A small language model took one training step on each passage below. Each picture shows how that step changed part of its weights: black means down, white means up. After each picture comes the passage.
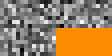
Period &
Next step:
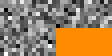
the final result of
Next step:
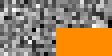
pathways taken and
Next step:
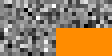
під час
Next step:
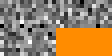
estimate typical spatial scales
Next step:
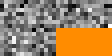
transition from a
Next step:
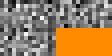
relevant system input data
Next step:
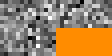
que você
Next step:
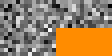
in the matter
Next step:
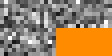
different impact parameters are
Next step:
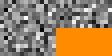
by using the
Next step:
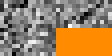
desarrollo de las
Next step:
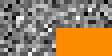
in the system
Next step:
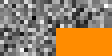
is specified in
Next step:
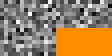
underlying company
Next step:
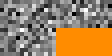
Wave propagation strongly
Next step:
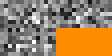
at four different conditions
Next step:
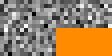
configurations. The
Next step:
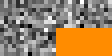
than systematically
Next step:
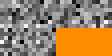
depression characteristics of
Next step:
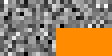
theoretical predictions for the
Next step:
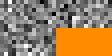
in the double
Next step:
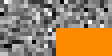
{\red are shown
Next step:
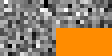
such that we have
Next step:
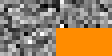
активност през
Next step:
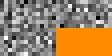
input properties for
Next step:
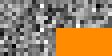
dabei wie
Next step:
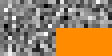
term as in
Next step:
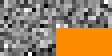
signals under collision
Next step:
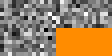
este un concept de
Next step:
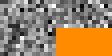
a phase transition.
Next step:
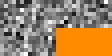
that involves
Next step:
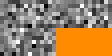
\\ \hline
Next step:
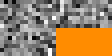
sufficiently high column
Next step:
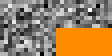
estimated as the solution
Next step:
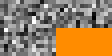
regulation by
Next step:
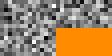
en la negación
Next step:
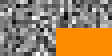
equal radial and
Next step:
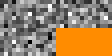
или иной
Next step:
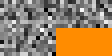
version 2.0
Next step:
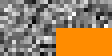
DEM in the
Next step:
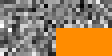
there. A good
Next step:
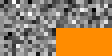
(results in
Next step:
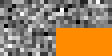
simpler form,
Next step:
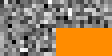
г барг
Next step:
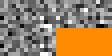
Bu sabab
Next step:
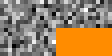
FUV and
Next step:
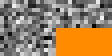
usinas de
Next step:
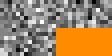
devote to it
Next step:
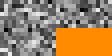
régimen del
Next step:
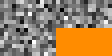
deployments that
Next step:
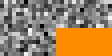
topological machine learning
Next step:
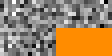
conditions, the
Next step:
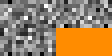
nucleus. Thus
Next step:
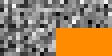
been conducted on
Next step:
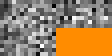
at an angle
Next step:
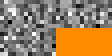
tizimlari ham
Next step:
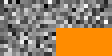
с ним
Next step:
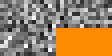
signal. Thus,
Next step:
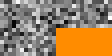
is the invariance
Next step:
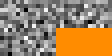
едва ли
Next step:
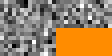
other peaks. The
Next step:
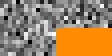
and retrieval.
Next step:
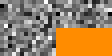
Instagram dengan
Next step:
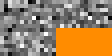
o auxílio
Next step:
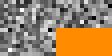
that the spin excitation
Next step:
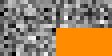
in einen
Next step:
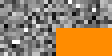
conseguir un
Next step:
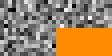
possible to estimate their
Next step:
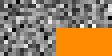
from the image using
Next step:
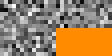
components (see
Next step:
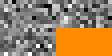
para obtener
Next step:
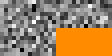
y Yela,
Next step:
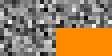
может стать
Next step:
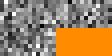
estudiantes para
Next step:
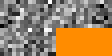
the floating
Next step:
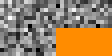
system prompt,
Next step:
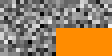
respectively. When
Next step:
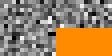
with a maximum intensity
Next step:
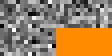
obtained the physical parameters
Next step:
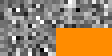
a ficar
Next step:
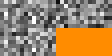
yang mencapai
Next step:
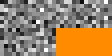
per mezzo
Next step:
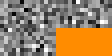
to STL
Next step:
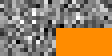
Walker et
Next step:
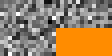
features should be close
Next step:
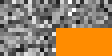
variables liées à
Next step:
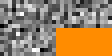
expected to increase with
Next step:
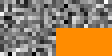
change in the slope
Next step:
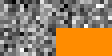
is present in the
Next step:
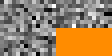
echter pas
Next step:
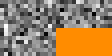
het kwaad
